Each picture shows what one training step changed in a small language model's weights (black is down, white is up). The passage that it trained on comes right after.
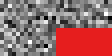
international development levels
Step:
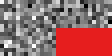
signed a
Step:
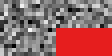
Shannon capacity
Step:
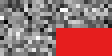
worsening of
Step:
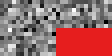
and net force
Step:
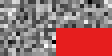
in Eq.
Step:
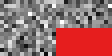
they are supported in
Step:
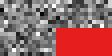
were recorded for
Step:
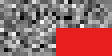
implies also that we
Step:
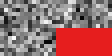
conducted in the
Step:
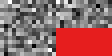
real time search
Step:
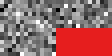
266 teachers was
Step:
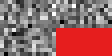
growing mode.
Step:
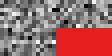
of diverse students
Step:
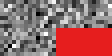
applies. In
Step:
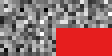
correction. This
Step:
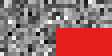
from the probability matrix
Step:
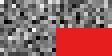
field that requires
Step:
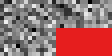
Q \land y
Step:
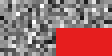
to the closed
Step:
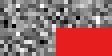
highly utilizing their
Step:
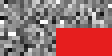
there are one
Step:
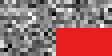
for transportation,
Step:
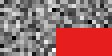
of Graph
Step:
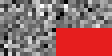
which has a hard
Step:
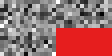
3 cm was
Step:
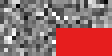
recovered from
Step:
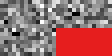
while allowing
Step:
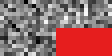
situations. The
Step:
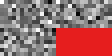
see that the optimal
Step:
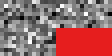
particular, to the
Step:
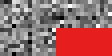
typically used to
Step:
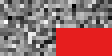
have the physical mass
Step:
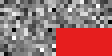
of all the factors
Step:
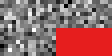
a stainless
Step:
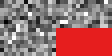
optimization, both
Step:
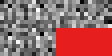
coarse and
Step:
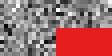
more of the
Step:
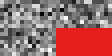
3 & Fold
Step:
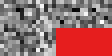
local optimal solution of
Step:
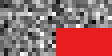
diverse and
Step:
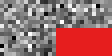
the FP
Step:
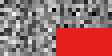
of sequences as
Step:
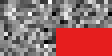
cases, the
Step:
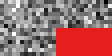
more precisely
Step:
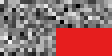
raised. In
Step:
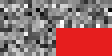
loads were
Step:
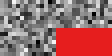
demand for a
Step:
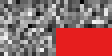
properties. In order
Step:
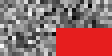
the understanding of language
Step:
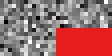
direction, it can
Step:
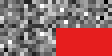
processes in nuclear
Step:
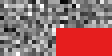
its degree of
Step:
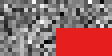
calculated with the
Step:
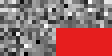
for the classification
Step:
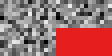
it was shown that
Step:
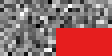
suggested strong growth
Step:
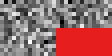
step of the data
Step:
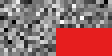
can contribute to
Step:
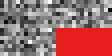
of statuary
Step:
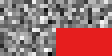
down or even
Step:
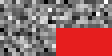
two parts;
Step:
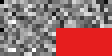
strong magnetic fields}
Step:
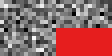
These findings suggest the
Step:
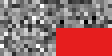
flowing into the
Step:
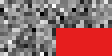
were conducted in
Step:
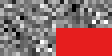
his description of
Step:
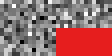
a space that is
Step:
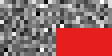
Since they must
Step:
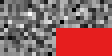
thermal conductivity,
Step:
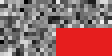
cover image:
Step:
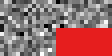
mixture, resulting
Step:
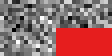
present study: -
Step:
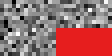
small groups of people
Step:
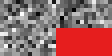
number. The
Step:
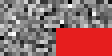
the right hand
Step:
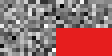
the GR
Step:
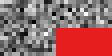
dependent magnetization for
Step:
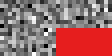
an aside,
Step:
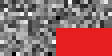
management effectiveness
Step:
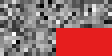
Alexis and
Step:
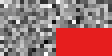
out using the method
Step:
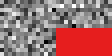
of the distributed
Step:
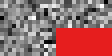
significantly reduce the
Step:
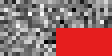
reduction of the simple
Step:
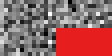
rotation score
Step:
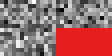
removed and the
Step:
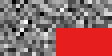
patient satisfaction
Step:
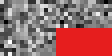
only a single
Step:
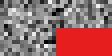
larger, the
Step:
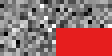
our body
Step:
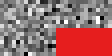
the molecular
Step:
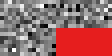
class Characteristics
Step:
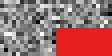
by the same
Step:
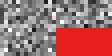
be investigated.
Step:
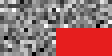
for Hopf
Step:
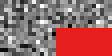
generated by an independent
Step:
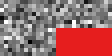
hole plus
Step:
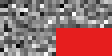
, \quad
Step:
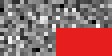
existing ones
